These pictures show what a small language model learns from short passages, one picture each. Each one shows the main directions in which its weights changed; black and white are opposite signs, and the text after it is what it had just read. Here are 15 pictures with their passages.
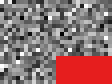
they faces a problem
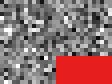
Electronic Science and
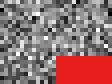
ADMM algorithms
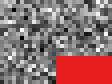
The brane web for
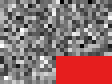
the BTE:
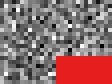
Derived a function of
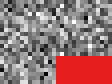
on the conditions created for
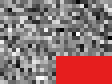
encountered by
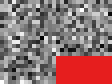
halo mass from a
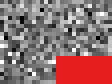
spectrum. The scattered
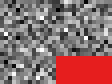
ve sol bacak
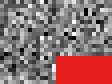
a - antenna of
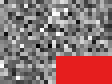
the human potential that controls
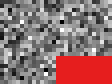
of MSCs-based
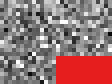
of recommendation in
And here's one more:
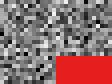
the selection criterion,
